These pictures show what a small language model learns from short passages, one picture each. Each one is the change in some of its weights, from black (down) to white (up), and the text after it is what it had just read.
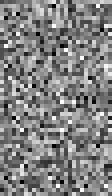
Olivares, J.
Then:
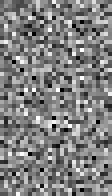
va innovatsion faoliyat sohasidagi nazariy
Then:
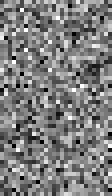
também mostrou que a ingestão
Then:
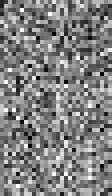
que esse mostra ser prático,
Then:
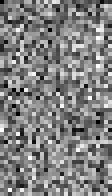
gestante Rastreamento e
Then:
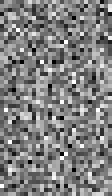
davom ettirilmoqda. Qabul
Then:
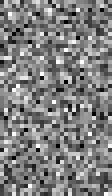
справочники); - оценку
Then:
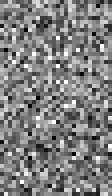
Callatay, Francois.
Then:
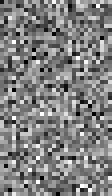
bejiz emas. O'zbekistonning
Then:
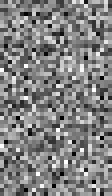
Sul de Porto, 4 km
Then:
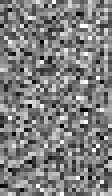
AS of Azerbaijan doctor
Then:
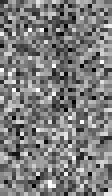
investments in innovative technologies are
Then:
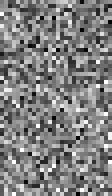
fé africana ou
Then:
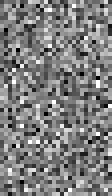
«Режиссура кино,
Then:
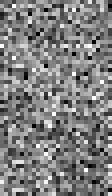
slovar' / izd.
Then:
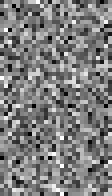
Синергетическая экономика.
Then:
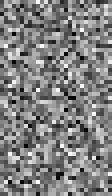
его духовный мир.
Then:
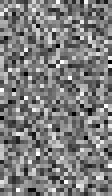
sama. Meskipun kata
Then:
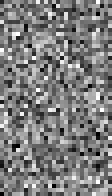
الجدارية بمزار
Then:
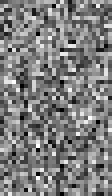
dan Manajemen Islam*,
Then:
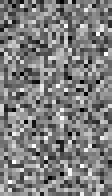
de aan-deelhouder.
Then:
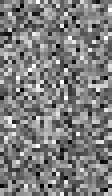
французского языка.
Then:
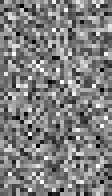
uchun o'qitishning dastlabki
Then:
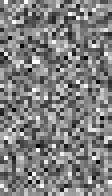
de desmatamento e dos fragmentos
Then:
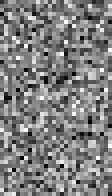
puncte de observație.
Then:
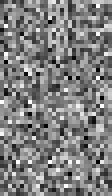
sua manutenção e realização das atividades
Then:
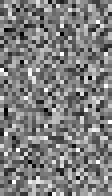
старовинні кахлі з
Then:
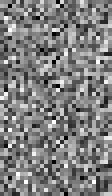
American Journal of Economics and
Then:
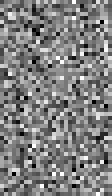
tushunchasiga ijtimoiy mazmun beradi. Ushbu
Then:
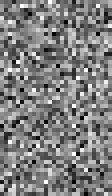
Orenburg State Agrarian
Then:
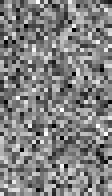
Республикаси мақтабгача
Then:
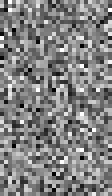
< 63$. Quant aux
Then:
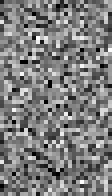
establecido en las sentencias
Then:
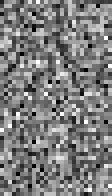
иштирок этган ва суд
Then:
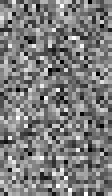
words: word groups,
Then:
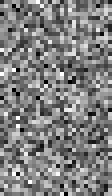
Самарканд, Узбекистан
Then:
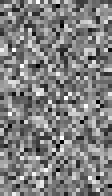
фуқаролар олдида
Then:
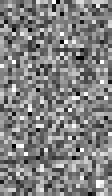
estetik didini o'stirishga
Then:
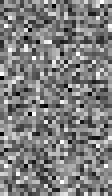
dasturi. Toshkent – 2022. B.
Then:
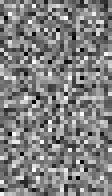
tarbiyalaymiz. Bugungi
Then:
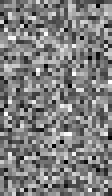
children with disabilities. The
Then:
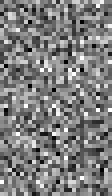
sifatida ko'rsatilishi shart.
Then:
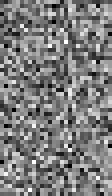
Discusión Los resultados sobre la
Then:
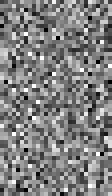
di utilizzare una tecnica di
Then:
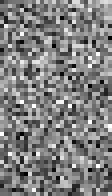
realmente formativos, capazes de
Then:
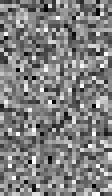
mil médicos inscritos no
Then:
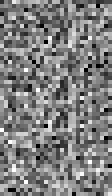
OF THE ACADEMIC
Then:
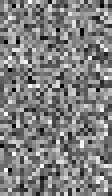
«Час краеведения»,
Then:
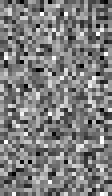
portarsi al di là delle
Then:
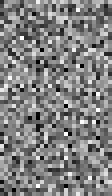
influências e aptidões para
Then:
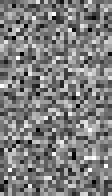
توظيف الاتصال
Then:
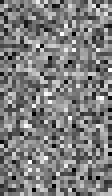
Internationalen Musikwissenschaftlichen
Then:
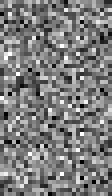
foydalanilganda doimiy ishlab chiqarish
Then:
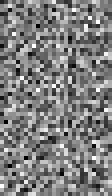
a formação. En la publicación del
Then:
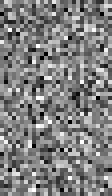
milliy me'morchiligi va
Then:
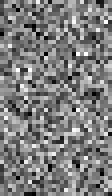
но либо напрямую
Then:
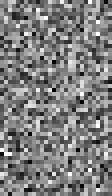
Teufnerinnen und Teufner mit
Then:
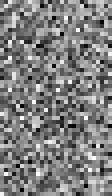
a “saúde moral” (LE
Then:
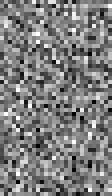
korvaus (miehellään
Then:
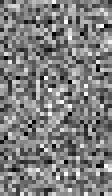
© Editora Oston
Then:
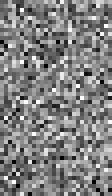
circular, o que até certo
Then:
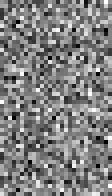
gasolina. Santa
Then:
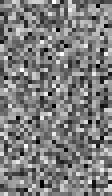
IN ATHLETICS»
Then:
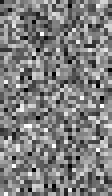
de vida de los habitantes
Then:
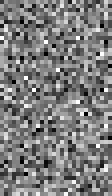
balki undan fan mavzulari
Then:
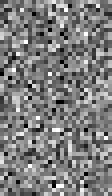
sem pautar ações — para além das
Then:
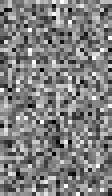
ham she‘riyatga
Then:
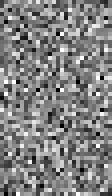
Morphological diversity of pollen
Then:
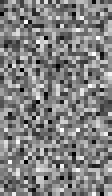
ривожига эришган
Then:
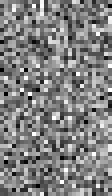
do sol poente que atinge a
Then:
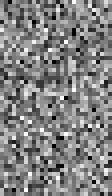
Boekbespreking van W.
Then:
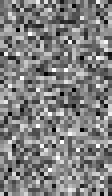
важна. Более того,
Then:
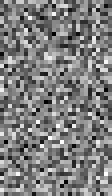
del CGCOF, la
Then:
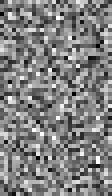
samarali ishlashi va optimallashtirilgan
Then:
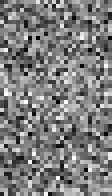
localizadas Ampliar e
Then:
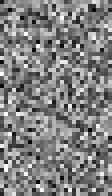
de schrijver van deze
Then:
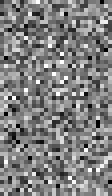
експлуатації ТГ
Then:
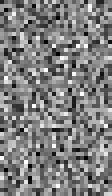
hal qildik. Tenglamani
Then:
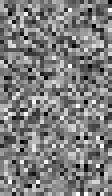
під час ухвалення
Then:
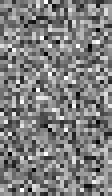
yenidoğan servisi başta
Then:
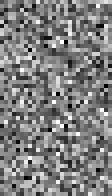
oleh Humas, termasuk
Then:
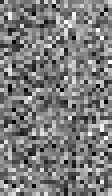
kommuniziert.²²⁰ Mit
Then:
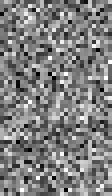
por desgracia, he tenido
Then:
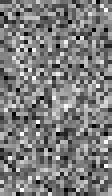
Quarterly ISSN:
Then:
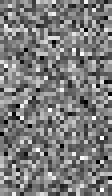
qizi Alisher Navoiy
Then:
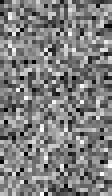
international collaborative study."
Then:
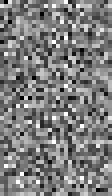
à l'arthrite
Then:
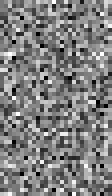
el nombre del vacío como
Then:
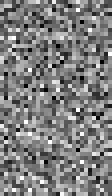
odam jamiyatda ikkinchi darajali
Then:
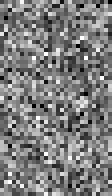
SDGs Article Info
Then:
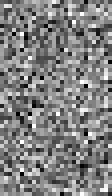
Mendorong proses pembelajaran siswa yang
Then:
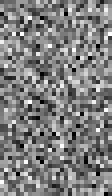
instituti, “O’zbek va
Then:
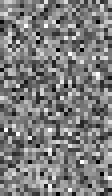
yuqori mahsuldor sutbop podalar
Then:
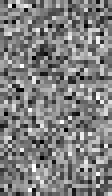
Epiktetos tamamlar.
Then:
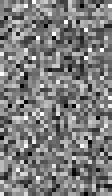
S.R., Bloom, N.
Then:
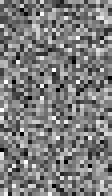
restavratsiya va nashrga
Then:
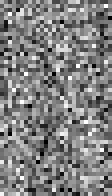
ramurile industriale extractive
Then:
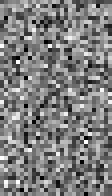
H. C.; TANAKA,
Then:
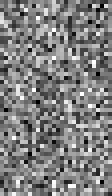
ciência e espiritualidade,
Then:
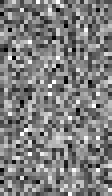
brasileiros, não fosse mais
